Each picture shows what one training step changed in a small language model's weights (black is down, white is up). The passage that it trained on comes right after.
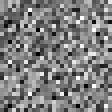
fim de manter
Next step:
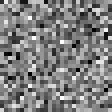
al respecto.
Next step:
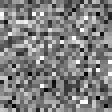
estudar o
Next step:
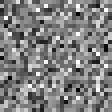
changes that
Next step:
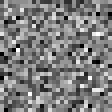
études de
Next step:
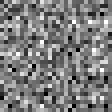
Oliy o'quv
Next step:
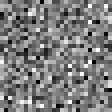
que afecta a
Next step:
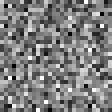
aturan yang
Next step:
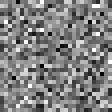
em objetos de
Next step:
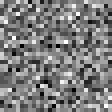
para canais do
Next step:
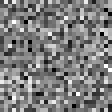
bir muhim
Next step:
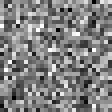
limitação à
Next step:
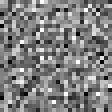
yoki boshqa
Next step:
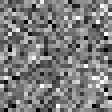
etish asnosida
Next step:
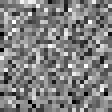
tempo, se
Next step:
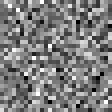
the number,
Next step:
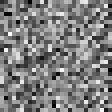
Ante esta
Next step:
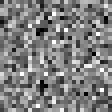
denken valt
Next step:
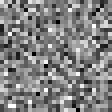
el 14% del
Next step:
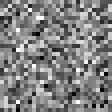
de Ensino
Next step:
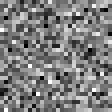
realizadas de forma
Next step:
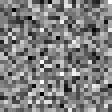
tuzilishi va
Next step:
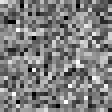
образование и
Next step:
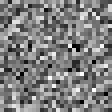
a determinar
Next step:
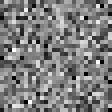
and Research*,
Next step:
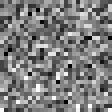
et de formation,
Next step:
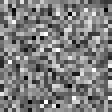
hitung nya
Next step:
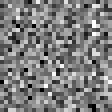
integrativa da
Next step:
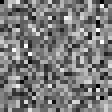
y las muchas
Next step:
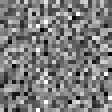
poro. En la
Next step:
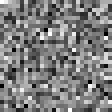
В круг
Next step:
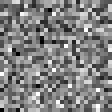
și cooperare
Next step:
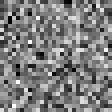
types and
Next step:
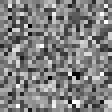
a criança
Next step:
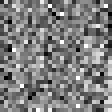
and date:
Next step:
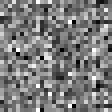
o cuidado a
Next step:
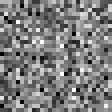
илмий ва
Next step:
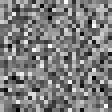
legales para
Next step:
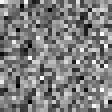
находиться под
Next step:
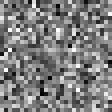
муддати 3
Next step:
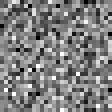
las expresiones
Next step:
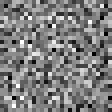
for the same
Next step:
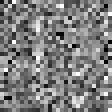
mista, que
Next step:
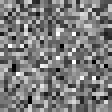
годин до
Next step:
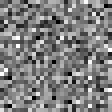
que busca
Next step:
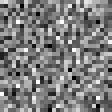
орқали ва
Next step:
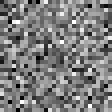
is possible
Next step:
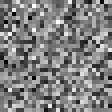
Siklus ini
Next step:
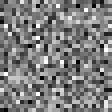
bersatu dan
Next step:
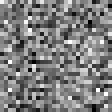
empresários não
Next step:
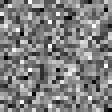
the deprivation
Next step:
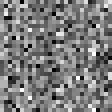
har bir o‘quv
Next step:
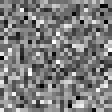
ang tiyak
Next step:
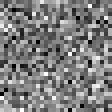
має дещо
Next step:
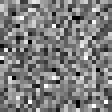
no início
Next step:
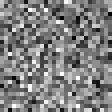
stärka de
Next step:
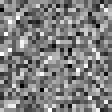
en **trois
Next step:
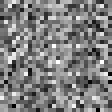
la dimension
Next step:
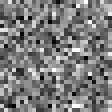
- талаба
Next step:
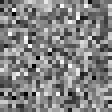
Qin H.
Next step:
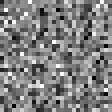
object of
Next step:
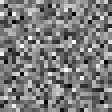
metros de alto
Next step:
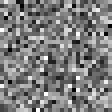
новини. У
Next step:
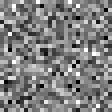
eu vou ao
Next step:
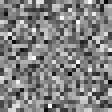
Supply et
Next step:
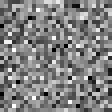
line model is
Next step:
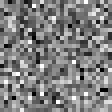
vaqt va
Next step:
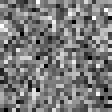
тогда как в
